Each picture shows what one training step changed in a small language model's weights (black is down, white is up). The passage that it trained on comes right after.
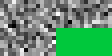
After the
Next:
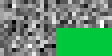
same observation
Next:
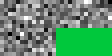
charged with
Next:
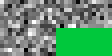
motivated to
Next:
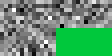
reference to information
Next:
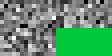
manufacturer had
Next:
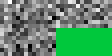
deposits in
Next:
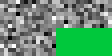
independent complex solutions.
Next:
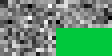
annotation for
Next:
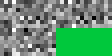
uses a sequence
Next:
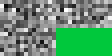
education, foreign
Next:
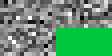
and its agencies
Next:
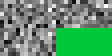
all statements and
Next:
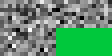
the parameter's
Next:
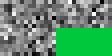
finding books
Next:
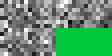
County at
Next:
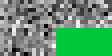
at the same
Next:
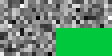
eigenstates is
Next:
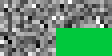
Even more can
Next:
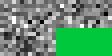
England and
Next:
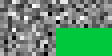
$U \cap
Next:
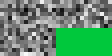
the fluctuations with
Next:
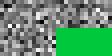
an aqueous
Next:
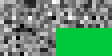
system evolves
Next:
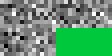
information) and
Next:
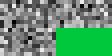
induced by the
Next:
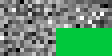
to identify strengths
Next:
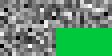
iris and
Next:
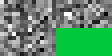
utilization factor and
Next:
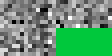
neighboring ring
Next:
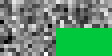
The data supporting
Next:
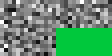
face challenges and
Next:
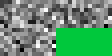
Wing span
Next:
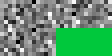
representation. The performance
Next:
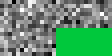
broadly be considered
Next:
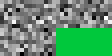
transports en
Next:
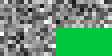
for the standard
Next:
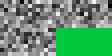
to the study of
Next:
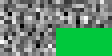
metrics can
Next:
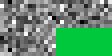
bad governance
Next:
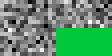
few hundred
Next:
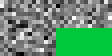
standard basis element
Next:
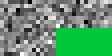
were reset to
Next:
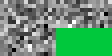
its peak at
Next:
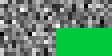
can acquire a
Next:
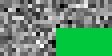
risk began to
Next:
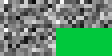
align along the
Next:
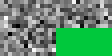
sparse grid
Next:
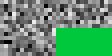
AI companies could
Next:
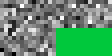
angles are in
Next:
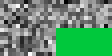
The plates were
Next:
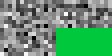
two cases: when
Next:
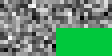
and if it is
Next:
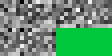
to define the
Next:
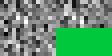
such that $\Sigma
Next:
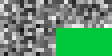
compared to the
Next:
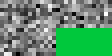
the sector's
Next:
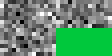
TO COST
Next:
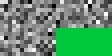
have highlighted
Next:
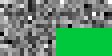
contours on
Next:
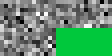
1) reduction of
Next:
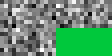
To tackle
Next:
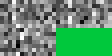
is indeed the
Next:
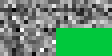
the second scheme the
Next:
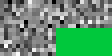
stated that the
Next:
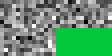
Feedback for
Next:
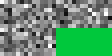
report also provides a
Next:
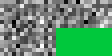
converge to the
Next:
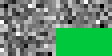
W' produced via
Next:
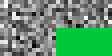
one defines an
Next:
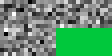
Many strategies and
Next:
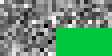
presented in the third
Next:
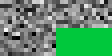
about their concerns
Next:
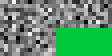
slight changes to
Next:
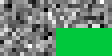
polarizing optical
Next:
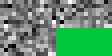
operators, which are
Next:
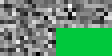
organizations listed
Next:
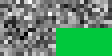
baryons and
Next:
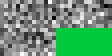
theoretical estimate of the
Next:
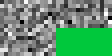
coupling from forward
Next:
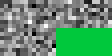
novel behavioral
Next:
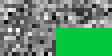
the respondents
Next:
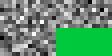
level centre where
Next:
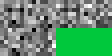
Therefore high intensity
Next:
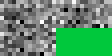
Although WB
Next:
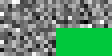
case things
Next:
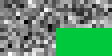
the updated
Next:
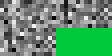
potential comes from
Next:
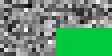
the Dirac
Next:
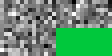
type of tensor
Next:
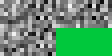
analysis was conducted using
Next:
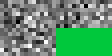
\right) y
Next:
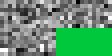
the test interface
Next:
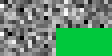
power quality and time
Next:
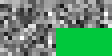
The objective of
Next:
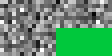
can thus in
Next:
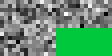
the mean and standard
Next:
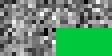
and seedling
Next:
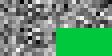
to safe
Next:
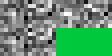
and degree of
